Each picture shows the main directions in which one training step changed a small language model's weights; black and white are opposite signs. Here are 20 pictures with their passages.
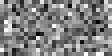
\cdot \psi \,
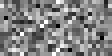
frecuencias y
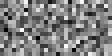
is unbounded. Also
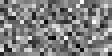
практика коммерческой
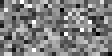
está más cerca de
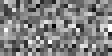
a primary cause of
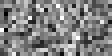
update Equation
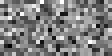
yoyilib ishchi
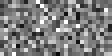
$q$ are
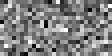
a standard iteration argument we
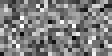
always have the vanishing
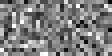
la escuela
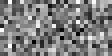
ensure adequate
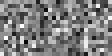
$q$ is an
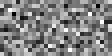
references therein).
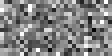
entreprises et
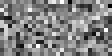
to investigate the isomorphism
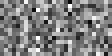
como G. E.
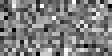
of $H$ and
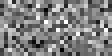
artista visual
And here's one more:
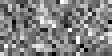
this neighborhood as the
